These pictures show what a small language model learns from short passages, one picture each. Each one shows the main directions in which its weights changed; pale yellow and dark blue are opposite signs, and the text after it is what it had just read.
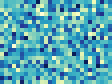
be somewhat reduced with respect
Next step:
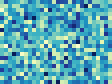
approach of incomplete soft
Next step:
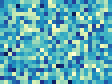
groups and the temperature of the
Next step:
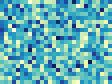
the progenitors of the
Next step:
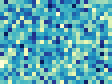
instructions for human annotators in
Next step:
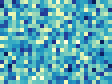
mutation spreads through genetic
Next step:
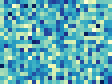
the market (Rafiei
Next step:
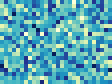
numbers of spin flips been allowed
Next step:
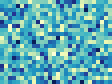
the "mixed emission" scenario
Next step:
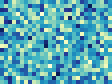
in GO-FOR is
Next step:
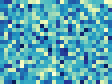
the GO program \#3353
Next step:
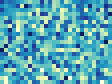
unnatural. The students
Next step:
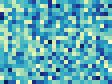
architecture, structural engineers builders
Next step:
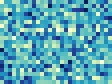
index involving several factors.⁴
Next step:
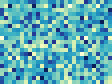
their growth and spread due to the
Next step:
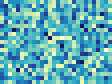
connection between technology nodes and application
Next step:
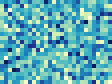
start from the premise
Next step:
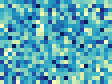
Europe, with a huge
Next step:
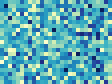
and its electrostatic image $\vec
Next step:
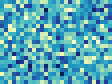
Third, although the same can
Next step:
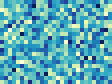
driven gear was refined to
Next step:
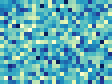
on propagandists who selectively
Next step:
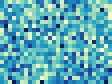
NESS in the presence of an
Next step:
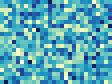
cyclic invariance of the trace
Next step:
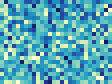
room, the environment's effect
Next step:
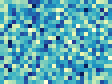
single-photon entangled
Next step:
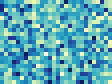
as in Fig. 1. Among
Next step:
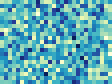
advocacy of laws that
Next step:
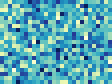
the anterior segment of the
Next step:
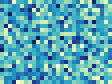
might lead to different interpretations clearly
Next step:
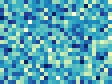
spin-1 inequality is
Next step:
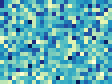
need to fall below a specified threshold
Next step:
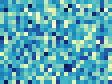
bulk h-BN powder
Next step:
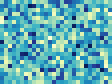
PS, VA and
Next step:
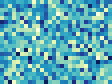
schools did not have these activities.
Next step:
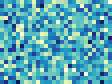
to the Treg count dominance
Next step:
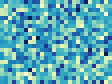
of accidents is located in
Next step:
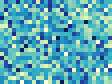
former is a short-range interaction
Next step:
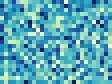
journal with ISSN No.
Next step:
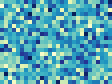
seemingly embedded in the
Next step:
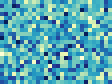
between the established with Doppler
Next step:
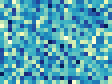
probability measure, which we just denote
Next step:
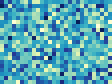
[38] Teacher
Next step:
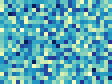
associated Mucormycosis
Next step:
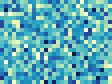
extended to approximation problems that involve more
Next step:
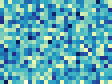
Tevatron and the
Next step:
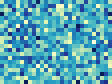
nominal 95\% level.
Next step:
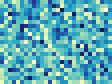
rapid and cost-effective
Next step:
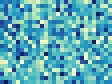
the internal states of others and understanding
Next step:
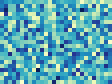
recurrent neural network to predict target
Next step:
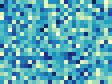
developed at NMT. The
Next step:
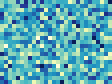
The references are classified into seven categories
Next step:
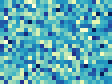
stress-strain curves required for
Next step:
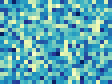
sampling was undertaken at the
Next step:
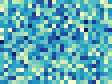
relying on the simplistic
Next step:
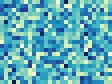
of an organisation". De
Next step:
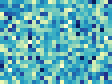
it can be used inside an
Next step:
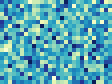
the same rate would apply to the
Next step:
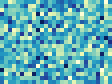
points. Given this predictable
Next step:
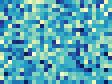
the transverse motion of partons in
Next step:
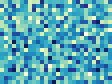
are dimensionless integration constants related to
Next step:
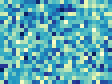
melon germination to
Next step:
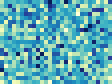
base as the starting state.
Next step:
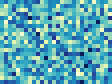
of two impurities and one
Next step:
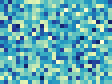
the tactical choices made by
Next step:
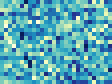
represents the diffuse reflectance of
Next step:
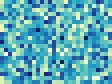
illustrate for two different values of
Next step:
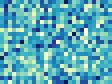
(the situation in a typical sample
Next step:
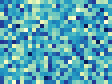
the $\chi^2$ of
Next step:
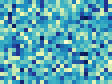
outward from smaller to larger structures
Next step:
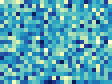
3.9 ^c Release
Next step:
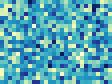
Points A, B, and
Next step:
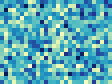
point (IP) in the center
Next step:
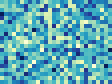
thermally insulated molecular spring
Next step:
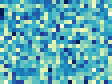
QSOs in the DESI
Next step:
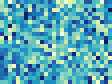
an isolated ideal gas system, derived
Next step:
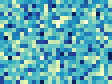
deteriorated after this testing.
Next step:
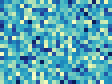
investigate the influence of different gas
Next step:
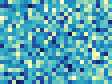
for a desired PNJ.
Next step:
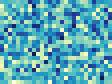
that beta thalassemia
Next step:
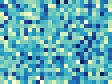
head on the wall instead of
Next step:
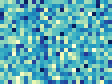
The relevance of study issue reflects
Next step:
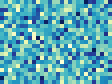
How far can information spread through code
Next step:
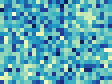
(taxable cases);
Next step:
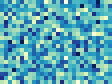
were carried out by weighing
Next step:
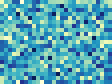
and Ethiopia. His work
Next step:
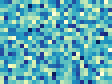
LOW or Data Register
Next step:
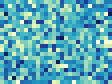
manufacturing capacity, while universities find
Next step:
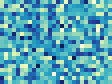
GeV. These values correspond to forward
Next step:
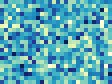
CollateX Filed
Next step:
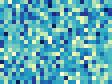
exposure had a mean neutrophil
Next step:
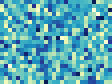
also be considered as confidential
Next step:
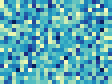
attack](#). This damage effects
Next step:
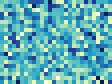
mitigation methods, the selected one
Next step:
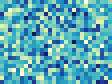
However, even the nearest
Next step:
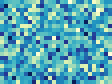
and elongation products,
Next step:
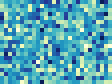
STM atom manipulation
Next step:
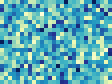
also that there is no dc
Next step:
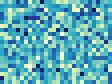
In this article we will look for
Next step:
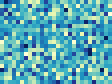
freedom and p-value was
